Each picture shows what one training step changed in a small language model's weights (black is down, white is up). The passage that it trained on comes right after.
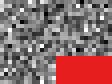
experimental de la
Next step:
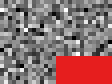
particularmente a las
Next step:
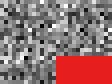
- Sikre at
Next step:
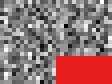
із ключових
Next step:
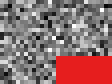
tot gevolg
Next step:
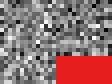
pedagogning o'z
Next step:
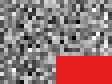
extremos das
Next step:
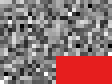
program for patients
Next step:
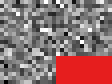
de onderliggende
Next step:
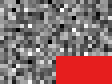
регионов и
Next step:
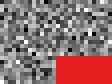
aks etadi.
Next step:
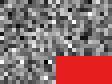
se inferiría con
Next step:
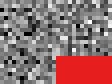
di sé come
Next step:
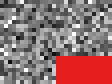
tais falhas
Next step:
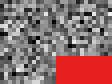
que divide as
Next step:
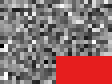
alveolares em
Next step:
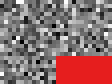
trilha a ser
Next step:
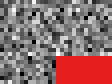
qayta ishlash
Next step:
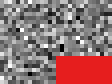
an even more
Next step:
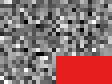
nas iscas de
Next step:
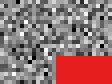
De plus, nous
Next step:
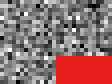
homens: isso
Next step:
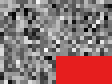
ularga bunday
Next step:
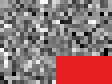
arasında çok
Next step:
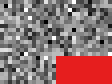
em silêncio,
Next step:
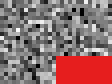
titularidad que la
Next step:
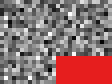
o sono quanto na
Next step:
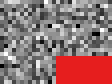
und die Daten
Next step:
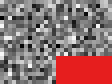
Metrik ein
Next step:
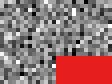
M., Dillo,
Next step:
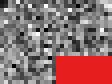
что человек
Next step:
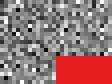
і школа:
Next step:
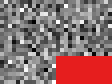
boshqalar) Pb
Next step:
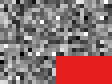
the Russian
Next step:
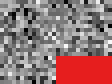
ularni nashr
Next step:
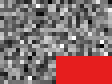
la motivación de los
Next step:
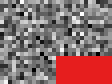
g Água
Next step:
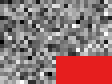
tizimi eroniy
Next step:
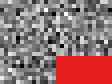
Bruciatura su
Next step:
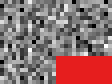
social, ante la
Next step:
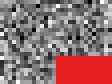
ten aanzien
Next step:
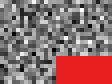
master LMD 15
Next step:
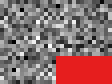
the analytical
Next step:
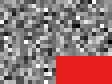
dos resíduos e
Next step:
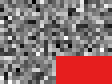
ham ifoda
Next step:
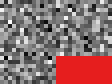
va rang-barang
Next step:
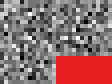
tashabbuslar va
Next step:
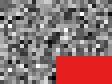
de coletar os
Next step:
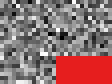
На все
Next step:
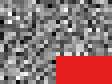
las mujeres de
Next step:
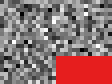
бу "O"
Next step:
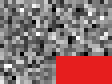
poco motivadores
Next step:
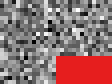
6. Филатов
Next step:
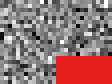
culturale ad
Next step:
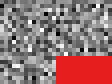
sus objetivos
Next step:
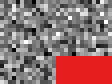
dari berbagai
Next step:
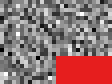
ta'limga bir
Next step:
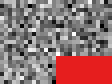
a importância do
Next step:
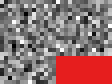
ishlar vazirligi
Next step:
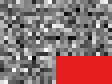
dem aktuellen
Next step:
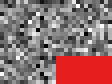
в некоторой
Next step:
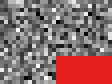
любую систему
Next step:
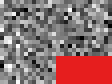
cererii și
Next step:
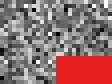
their role in
